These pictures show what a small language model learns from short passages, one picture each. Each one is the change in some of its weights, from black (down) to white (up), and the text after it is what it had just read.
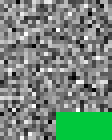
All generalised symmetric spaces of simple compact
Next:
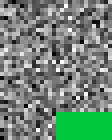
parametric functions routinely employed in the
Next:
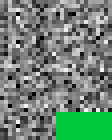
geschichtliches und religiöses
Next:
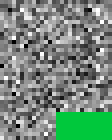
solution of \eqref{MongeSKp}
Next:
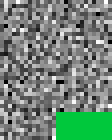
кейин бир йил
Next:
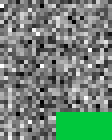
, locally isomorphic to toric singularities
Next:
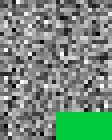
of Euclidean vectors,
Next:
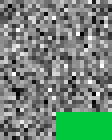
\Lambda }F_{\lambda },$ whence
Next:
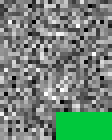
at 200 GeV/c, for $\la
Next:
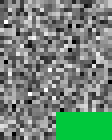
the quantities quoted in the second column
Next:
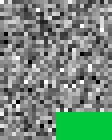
et. al.} \title{Dynamo in
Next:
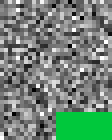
homogeneización. $$t_{m1} =
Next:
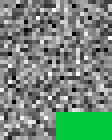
scheduling problems in the subsequent
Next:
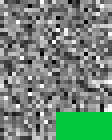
em Minas e Goiás. O
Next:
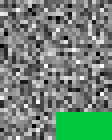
koydukları verileri
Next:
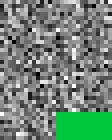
luvas de procedimento, assim como, a
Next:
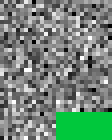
$E_6$ The projection of the weight
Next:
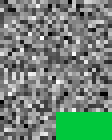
denote $F(Y_i) =
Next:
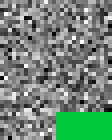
From the cycle notation, it becomes clear that
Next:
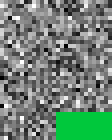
$v \in V(G)$ is the number of
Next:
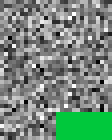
small time. \begin{theorem} Assume that
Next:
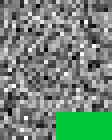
$W$ of codimension at most
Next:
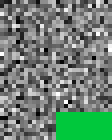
рецензування УДК
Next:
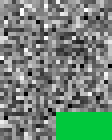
or their completely symmetrized (or
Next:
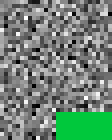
хусусиятлари ва
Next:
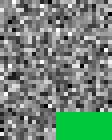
Time\acroextra{ to decay by
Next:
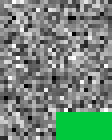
the observation. \acknowledgments This work
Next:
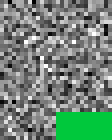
sobre o uso das tecnologias da
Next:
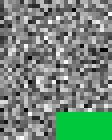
with the rest-frame $B$-band
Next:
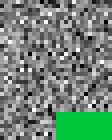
postižené lokality jsou
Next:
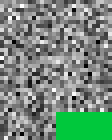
faqat lingvistik emas, balki
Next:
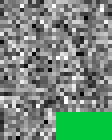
middle ground between intensive manual
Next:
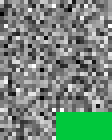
последователь, также
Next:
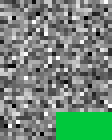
consequence of random turbulent motions, or
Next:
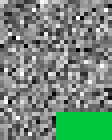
solution is set to be \begin{equation}
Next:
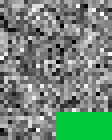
et les mécanismes d'intervention
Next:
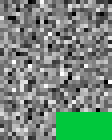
following set of experiments two outliers points are defined
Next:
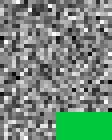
corresponding to the half-space of specular
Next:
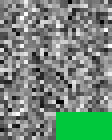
much data as for the two other mixers, but that
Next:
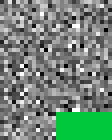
\end{enumerate} By using the similar
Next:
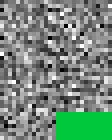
acting on the sphere. The investigation of the
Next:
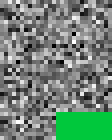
real. There is a condition $p \in
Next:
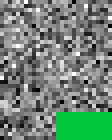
$\leq$ 3, and LF3 contains remaining
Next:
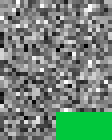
comunicação e não apenas considerando a
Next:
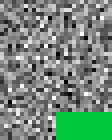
Center of Endocrinology named after
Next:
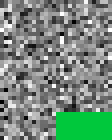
a more precise asymptotic analysis shows that
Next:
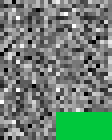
a system matrix is generated. Depending on the number
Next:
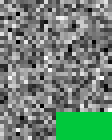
restart-ability, efficiency, etc.
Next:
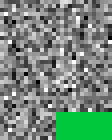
be given the structure of a mixed foliation of
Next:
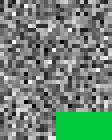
for all $c<0$; \item{\rm
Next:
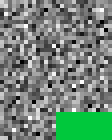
backward from time $t=\infty$ and is a
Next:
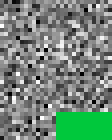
\stackrel{f}{\to} G$ be
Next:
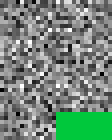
tadbirkorlik ayollar orasida
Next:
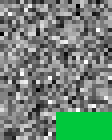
its minimum ($\Omega_p^{ij}$) up
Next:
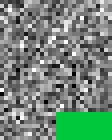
a suitable half-neighbourhood
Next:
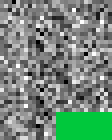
namoyon bo‘ladi. Deviant
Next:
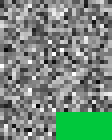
of Feynman diagrams grows asymptotically
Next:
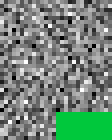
cosmic ray signals is their localised
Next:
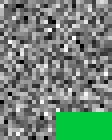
examples the cosymmetries $g_i$
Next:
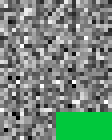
we may keep in $\D_\mu$ only the
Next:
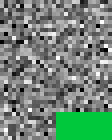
Manuel Zelaya en
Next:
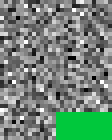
make the energy conversion. To calculate the rest mass
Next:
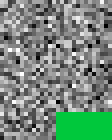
KS entropy and shown that this error appears
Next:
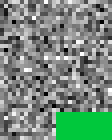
deep energy level, radiation defect, conduction
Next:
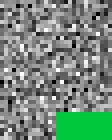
Thus, in the course of the proof of the
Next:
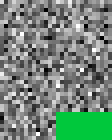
of $\overline{Y}_4$ consists of the
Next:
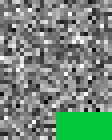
disk galaxies frequently lead to the formation
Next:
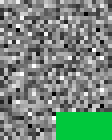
element as a function of the final state is plotted
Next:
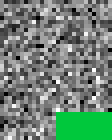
group $\CG(\ba)$. We denote by
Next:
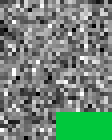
solution, $z(\rho)$}Therefore, we
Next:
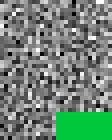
оппозиции «свой –
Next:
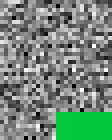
ulanylýan durnukly
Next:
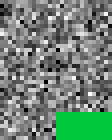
a base de dados PubMed,
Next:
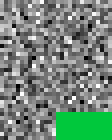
the complex plane and let $\iota$ denotes the
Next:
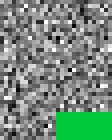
of maximum curvature of the Northern and
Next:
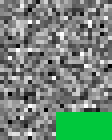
Sushchee i Veshchee:
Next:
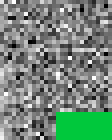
hukumati oliy ta'lim tizimining
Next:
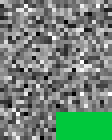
to significant differences with respect to a simple superposition
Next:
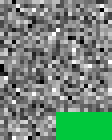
mirada complementaria, pasó por
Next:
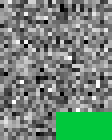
& \updownarrow \\ \Gamma &
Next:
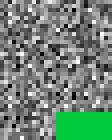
et apporter le projet de
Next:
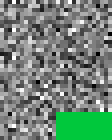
sohalar o'z faoliyatlari
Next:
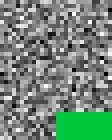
under the sufficient condition $k_{\rm
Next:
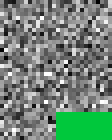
civil dos profissionais da saúde por
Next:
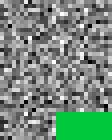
and for the numerical solution of integral or partial differential
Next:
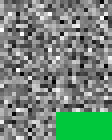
(Power Over Ethernet), la
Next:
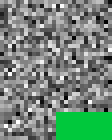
added, and some previous results have been
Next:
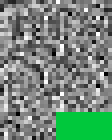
But many of these planetary interpretations have not
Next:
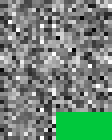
nuestro país con la Constitución
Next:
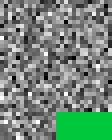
are generalizations of *warped
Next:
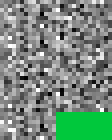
{Garcia}, {Garcia
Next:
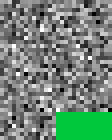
the assumption for $G$ yields minimal
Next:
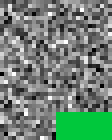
denotes the homomorphism induced by the inclusion. Since
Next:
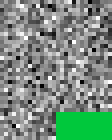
Ilxomovna Korxonalarda
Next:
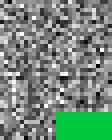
Concretagem Desforma Fonte:
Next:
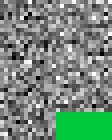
\emptyset \), we can view
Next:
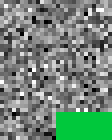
{\rm for\ all}\ 0<s\leq
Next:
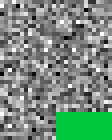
ajralishdan so'ng oldingi
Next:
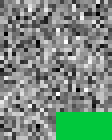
Xitoy davlat siyosatining eng muhim
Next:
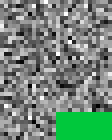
$t \ge 0$ if and only if
